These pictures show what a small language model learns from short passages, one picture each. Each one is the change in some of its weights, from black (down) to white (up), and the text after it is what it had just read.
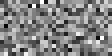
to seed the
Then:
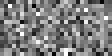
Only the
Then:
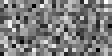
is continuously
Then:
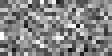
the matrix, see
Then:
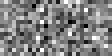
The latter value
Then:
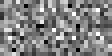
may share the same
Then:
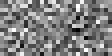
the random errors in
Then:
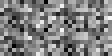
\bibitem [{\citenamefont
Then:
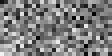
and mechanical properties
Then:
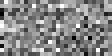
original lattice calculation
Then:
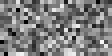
under very general conditions,
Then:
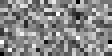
the reflected
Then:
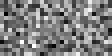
$k$-space of
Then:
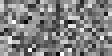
contains a 5D
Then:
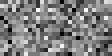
previous paragraph.
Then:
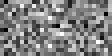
and recover the
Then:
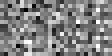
u_group =
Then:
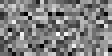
even sites on approach
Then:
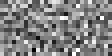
the response of
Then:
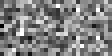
examine systematic
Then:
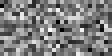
{\em the correlations
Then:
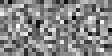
the Jacobian
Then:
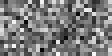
for $i =
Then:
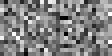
in their study of
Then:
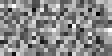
given by the energy
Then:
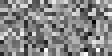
the contribution of
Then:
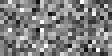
Critical cost
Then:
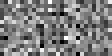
parallel to
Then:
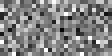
by removing
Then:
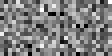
sufficient to
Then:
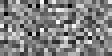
to the equations of
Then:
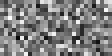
(blue), and
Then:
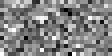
this transition by coupled
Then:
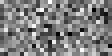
beam wander
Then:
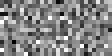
and blue lines represent
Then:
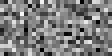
of the positive and
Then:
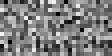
induces a
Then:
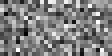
in units of
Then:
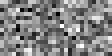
this second orbital
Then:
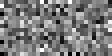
cumulant to
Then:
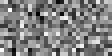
and denominator
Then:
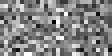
occurs using
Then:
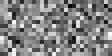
freedom at the
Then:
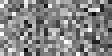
at workshops
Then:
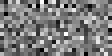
to massive star
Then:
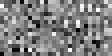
here. In addition,
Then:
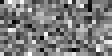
The parameters $H$
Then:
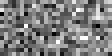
have virial
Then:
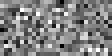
and he expects
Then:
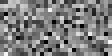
top quark masses
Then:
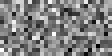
are probed at a
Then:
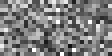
the relative number of
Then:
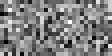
below 10\% to
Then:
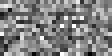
paper we examine the
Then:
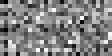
context for an
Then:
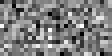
linkers and a
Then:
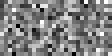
is situated
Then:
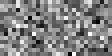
becomes, with
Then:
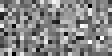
by applying the
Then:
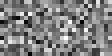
for Statistical
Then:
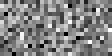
measurements on the
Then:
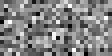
Generally, an
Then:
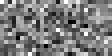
The microstructure
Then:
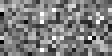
find that pure
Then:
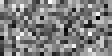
be a valid
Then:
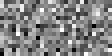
be taken into
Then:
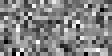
with respect to
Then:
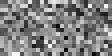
the proton,
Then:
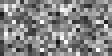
details about the
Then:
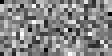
decays, thus its
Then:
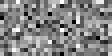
through a extensive
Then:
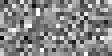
with the qubit transition
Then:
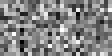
been brighter
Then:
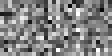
simplest case where
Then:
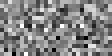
additional structure due to
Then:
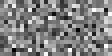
3. We then use
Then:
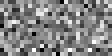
offered containing
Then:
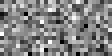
it possible to calculate
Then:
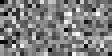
and investments in
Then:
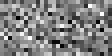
as modifications of
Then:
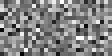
by developing
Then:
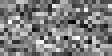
In GaAs the
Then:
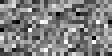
An algorithm is
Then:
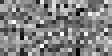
afterwards the
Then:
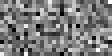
crucial to
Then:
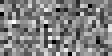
filtered by
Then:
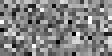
dotted line is
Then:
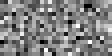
parts of the
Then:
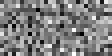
/ solution may have
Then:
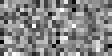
same time, this
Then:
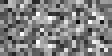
Such slow
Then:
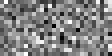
at energies below
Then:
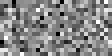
early works
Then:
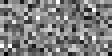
conformal dimension
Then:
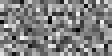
of nodes in
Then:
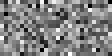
to most of the
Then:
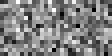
can be traced to
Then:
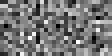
human activity
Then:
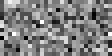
phase transition}, author
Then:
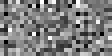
to high execution
